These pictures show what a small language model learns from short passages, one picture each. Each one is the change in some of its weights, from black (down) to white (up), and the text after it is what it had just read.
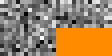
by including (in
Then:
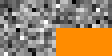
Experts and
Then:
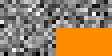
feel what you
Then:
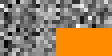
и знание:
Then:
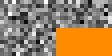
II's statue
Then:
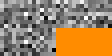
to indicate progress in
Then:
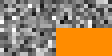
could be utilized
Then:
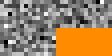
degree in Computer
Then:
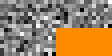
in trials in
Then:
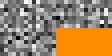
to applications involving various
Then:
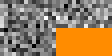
эса ўз
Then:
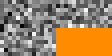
amplitude over time.
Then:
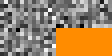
to a new language
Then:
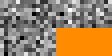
pública devido
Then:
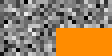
as derived from the
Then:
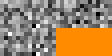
consistency of the
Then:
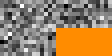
in the spectral range
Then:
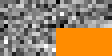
since some years by
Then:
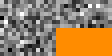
com os autores
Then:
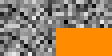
forest of a
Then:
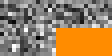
used in music
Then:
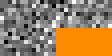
seen that the
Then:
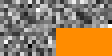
the recommended
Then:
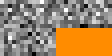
decoding of
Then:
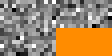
emitting layers
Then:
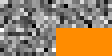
of dark matter
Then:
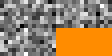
10$. Therefore,
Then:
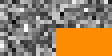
the German
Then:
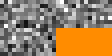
a few operators to
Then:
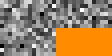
is optimized to
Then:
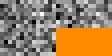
code, and since
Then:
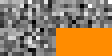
critical points with a
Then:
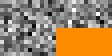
analysis of a complex
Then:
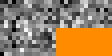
df MS
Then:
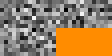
goes to
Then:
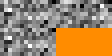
The value of
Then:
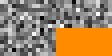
of flux variation and
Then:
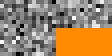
since it has larger
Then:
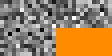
positive manner.
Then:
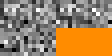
and folk
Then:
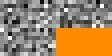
our results for the
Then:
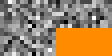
properties of CMB
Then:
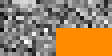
speed of light.
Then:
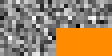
discovered previously
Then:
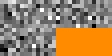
be evaluated are:
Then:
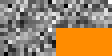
periodicity into a
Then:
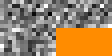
provide the validation
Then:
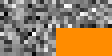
typical spiral wind
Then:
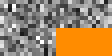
described by volitions
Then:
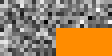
in only 31%
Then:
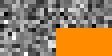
Er hat
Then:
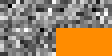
the rigidity
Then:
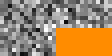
of the Republic
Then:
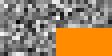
equipamento, este
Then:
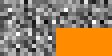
extended secondary star through
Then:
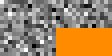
огляду на
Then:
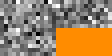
tests showed a typical
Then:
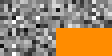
baseline policies.
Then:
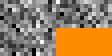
rotation, and therefore
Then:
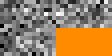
B to phase A
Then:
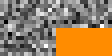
in curricula
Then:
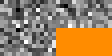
of Sexual
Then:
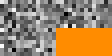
implicit static or
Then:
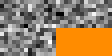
But the latter,
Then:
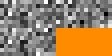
metric's mass is
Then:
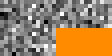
by three times,
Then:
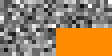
with the optimal number
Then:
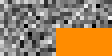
(в норме
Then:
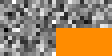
by tracing the
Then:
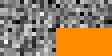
constraint at every site
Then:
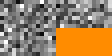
In A.
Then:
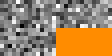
the fourth equation
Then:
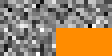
with standards of
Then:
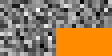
mean absolute
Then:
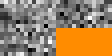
applications, including
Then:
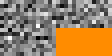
electronic band structure.
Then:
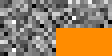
physical education class.
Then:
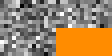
udder health
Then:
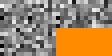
he has provided
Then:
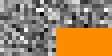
Pans were
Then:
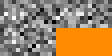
wordt het
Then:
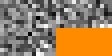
the line in
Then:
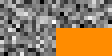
materials, spin
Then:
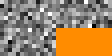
to gain insights
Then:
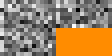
realizadas en
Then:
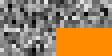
defined too. This
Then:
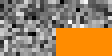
bir necha
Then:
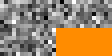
which revealed the formation
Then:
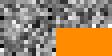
while the SE
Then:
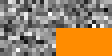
في الدول
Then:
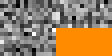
with red spectral
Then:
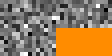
va erta
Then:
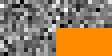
aplicación de
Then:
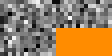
dielectric constant
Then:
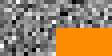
that low ratios
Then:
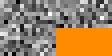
a score based on
